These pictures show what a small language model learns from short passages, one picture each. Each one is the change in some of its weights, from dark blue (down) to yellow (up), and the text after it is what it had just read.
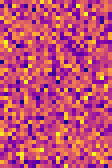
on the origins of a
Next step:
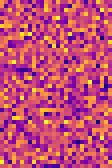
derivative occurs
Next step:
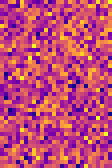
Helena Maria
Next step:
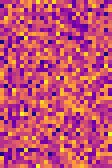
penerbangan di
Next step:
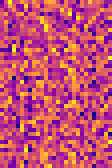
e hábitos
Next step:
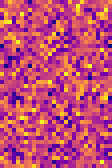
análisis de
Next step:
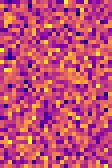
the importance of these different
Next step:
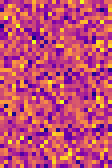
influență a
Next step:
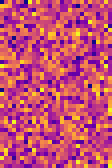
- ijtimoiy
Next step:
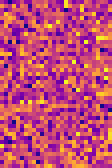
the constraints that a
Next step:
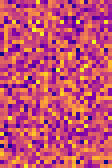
peserta yang
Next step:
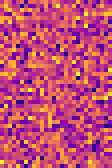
of Zibetti et
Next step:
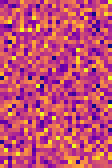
E Person 49 F
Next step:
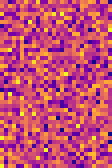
Lekin aslida
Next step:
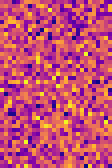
and a maximum at
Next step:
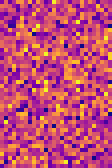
Parsons yangi
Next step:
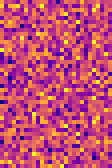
os valores autênticos
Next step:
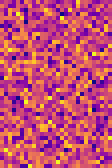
over the input tokens
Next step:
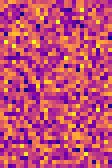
the mass map is real.
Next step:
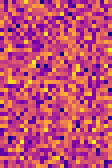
is reduced, the
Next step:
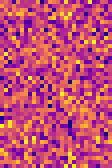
Haj safarida
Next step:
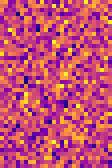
egallab, uni
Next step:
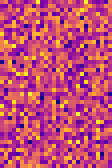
no longer holds
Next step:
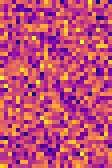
Japan. } }
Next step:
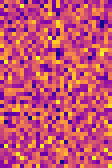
sensitivity of this
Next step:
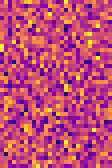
the southeast near
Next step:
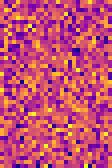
size does not increase
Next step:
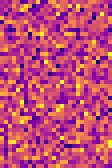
alignment From the
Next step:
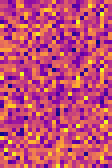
according to the difference
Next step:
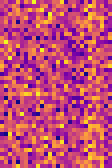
other typographic
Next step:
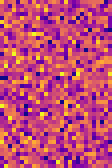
воспитания и
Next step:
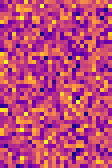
\end{equation} for some
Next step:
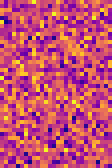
distance. The dynamics of
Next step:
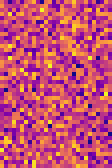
Studart e o de
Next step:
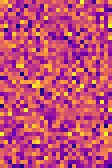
conclusions heading
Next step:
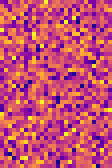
de Conteúdo
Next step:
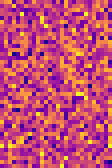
jumladan, 7
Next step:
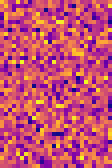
kalitesi ve
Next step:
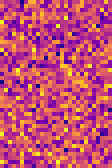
variations in the magnetic field
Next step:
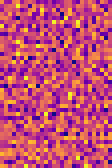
path loss differences between
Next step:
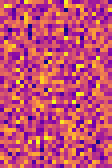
the Solar System
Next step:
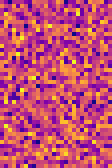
the measurements presented in
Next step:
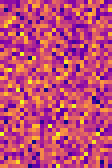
all of the issues
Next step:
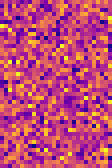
\left( R_z,
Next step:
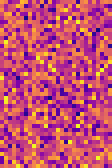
ҳовли товар
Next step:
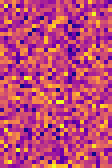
There are two rules
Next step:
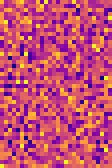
test how generic this
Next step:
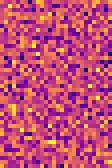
series, like the
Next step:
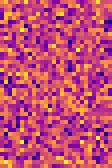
p nos testes
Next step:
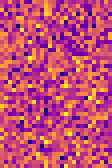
potentials $\mu_\uparrow
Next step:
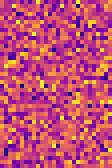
mana peristiwa
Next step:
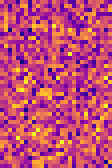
$V-A$ limit and
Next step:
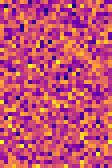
umat Islam,
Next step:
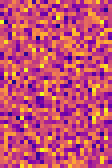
compute the specimen
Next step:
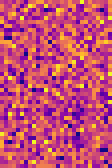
further opening up
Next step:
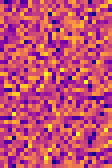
ke dalam api"
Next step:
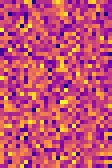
uzuk bo‘lgan
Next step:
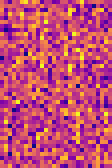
future LHC
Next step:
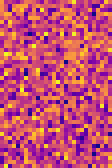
outcomes. In the
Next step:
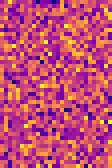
beneficios que les
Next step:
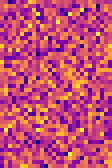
fluida tidak
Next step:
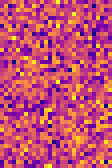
is arguably
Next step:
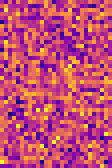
ions is typically
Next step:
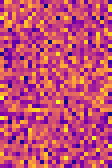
holda yechish
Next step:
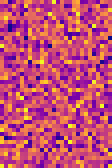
aligned triplet
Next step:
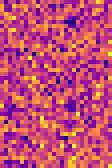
contributions from higher mass
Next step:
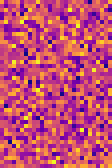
flow. However,
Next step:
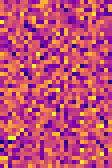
para acompanhar
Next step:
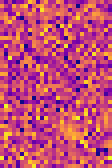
in our renormalization
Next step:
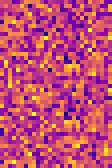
and the scaling function is the
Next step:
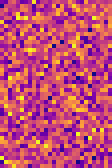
befestigen und
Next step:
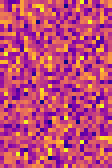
as the angle,
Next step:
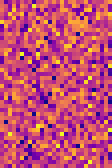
idioma e das
